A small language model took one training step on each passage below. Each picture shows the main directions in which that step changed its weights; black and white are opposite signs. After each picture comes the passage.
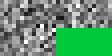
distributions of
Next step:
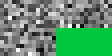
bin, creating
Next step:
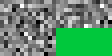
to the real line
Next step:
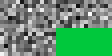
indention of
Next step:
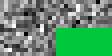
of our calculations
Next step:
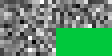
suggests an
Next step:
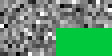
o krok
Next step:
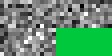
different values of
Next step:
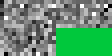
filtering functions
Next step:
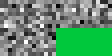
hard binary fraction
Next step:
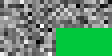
two different classical
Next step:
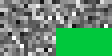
investigating the
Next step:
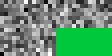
para uma formação
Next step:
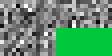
and effective.
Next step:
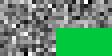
a normalized
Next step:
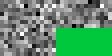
responding to
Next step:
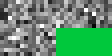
spherical case
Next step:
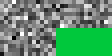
is run with the
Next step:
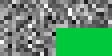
nodes to be
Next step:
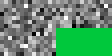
typically greater
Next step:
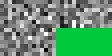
sources, allowing
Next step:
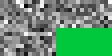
would be able
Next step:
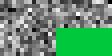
are intended
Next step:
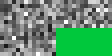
Therefore, the total
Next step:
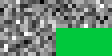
средств в
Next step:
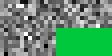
uchun yangilik
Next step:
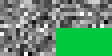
is needed before
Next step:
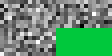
at different fixed
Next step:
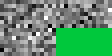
a change in the
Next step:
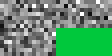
— en onder
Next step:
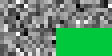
this cluster.
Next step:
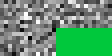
setup is
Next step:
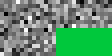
posição de um
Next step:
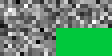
na cidade do
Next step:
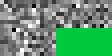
the Association
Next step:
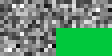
and so to
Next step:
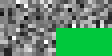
system. A strong
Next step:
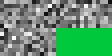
concentration values is
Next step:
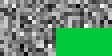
to probe the
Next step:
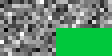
on this to
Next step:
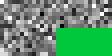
state $\rho$.
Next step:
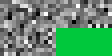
state, we set
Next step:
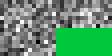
of thin
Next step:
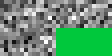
for all of the
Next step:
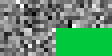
possibility of
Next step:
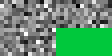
leading to an
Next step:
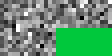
range of neutrino
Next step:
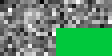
The grid
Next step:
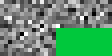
probability $\epsilon$,
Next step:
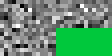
copula is
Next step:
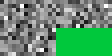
interesting models,
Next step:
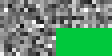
green), and
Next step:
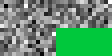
redshift range
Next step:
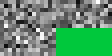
star particles and
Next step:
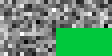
direito natural
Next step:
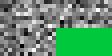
already of
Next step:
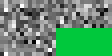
the condition of
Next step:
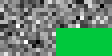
тоді як
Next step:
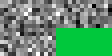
the quarks
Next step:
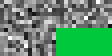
We now examine
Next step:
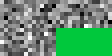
to understanding
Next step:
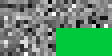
bound states inside
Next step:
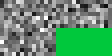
la concentración
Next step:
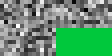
agrees within
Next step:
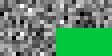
of hidden
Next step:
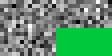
exact correction require
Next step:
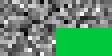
(4) shows
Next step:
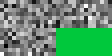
case is significantly
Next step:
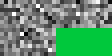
were much closer
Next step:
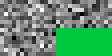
As a result of
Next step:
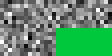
conditions on the performance
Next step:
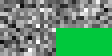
the symmetry of
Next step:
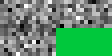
be formed.
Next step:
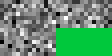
RL to control
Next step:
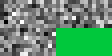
for "equal
